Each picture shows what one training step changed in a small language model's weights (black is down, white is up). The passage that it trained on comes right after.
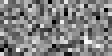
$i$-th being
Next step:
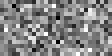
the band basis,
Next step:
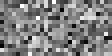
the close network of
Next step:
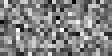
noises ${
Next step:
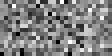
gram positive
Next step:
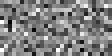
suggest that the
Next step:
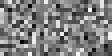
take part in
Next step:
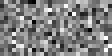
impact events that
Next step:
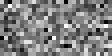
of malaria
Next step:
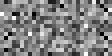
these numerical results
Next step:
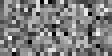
are effective for lower
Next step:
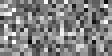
year). A range of
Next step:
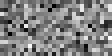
specificity observed was not
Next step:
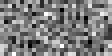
as it has been
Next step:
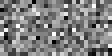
been done in the
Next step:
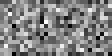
to a highly
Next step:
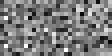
at this stage of
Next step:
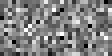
In fact, had we
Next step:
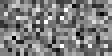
due to the short
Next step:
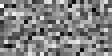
of work included
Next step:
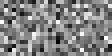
form a compound
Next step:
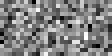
seen as cause
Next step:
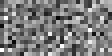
stage of the
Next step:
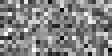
and remains a
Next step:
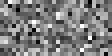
scale. As
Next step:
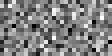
how Earning
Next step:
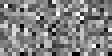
while thirteen
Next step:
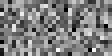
real space \bea
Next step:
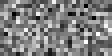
weight determination
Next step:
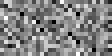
of snow research in
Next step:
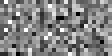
M87 we have
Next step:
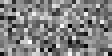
a large signal is
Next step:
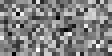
the proposed algorithmic
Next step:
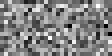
other experiments at different
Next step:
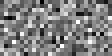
of the sector
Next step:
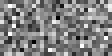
the mobile
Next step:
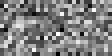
samples with corresponding
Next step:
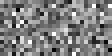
particular component:
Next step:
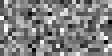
significant impact on the
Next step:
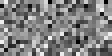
repeater in each
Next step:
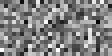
relation of the form
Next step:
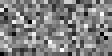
for three different modes
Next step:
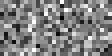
check, that
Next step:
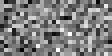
of the skin
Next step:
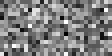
the new technologies
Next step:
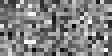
also critically important
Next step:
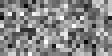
emission for Case
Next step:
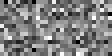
The feature extractor
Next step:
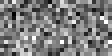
types of particles
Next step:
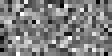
into a surface integral
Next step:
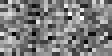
array of single
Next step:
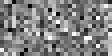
middle of
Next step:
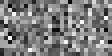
and flexible
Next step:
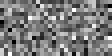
vector angles were
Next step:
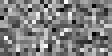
Be the Role
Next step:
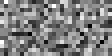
7%, followed
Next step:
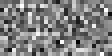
formula, which
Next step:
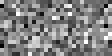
the cardiac
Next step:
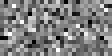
that populations do not
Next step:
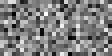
within a screen for
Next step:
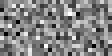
stricter control
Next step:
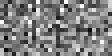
or curtail
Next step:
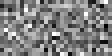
important ways from the
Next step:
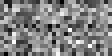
with the present study which
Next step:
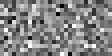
forms a density wave
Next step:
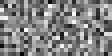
2, and the
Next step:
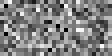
preferring to
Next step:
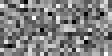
of land used for
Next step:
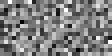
median value of
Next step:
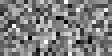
in Figure 3.}
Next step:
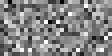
and final plan
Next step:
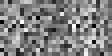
difficult to
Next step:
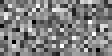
properties. First,
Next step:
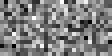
1 \right]
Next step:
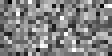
BH, the
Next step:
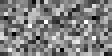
only related to the
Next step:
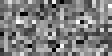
line images of the
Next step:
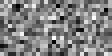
National Science
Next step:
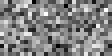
best example being
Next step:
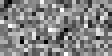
higher pixel
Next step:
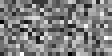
for finite systems using
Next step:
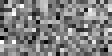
the whole sample A
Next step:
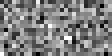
very small (only
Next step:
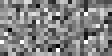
“high dimensional
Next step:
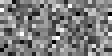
- NEMO
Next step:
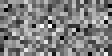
and recovery
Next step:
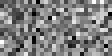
Range SOC
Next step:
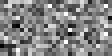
broader models
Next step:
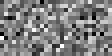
of the objects
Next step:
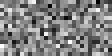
of perceived
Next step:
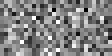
abundance of
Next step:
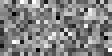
the second adds
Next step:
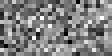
scheme of such
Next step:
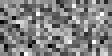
and entanglement
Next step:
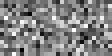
on their ecological
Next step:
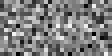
respectively. However, it
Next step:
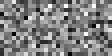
been a bane of
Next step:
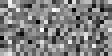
Table 12.
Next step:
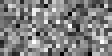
has the potential of
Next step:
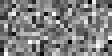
Hilbert space
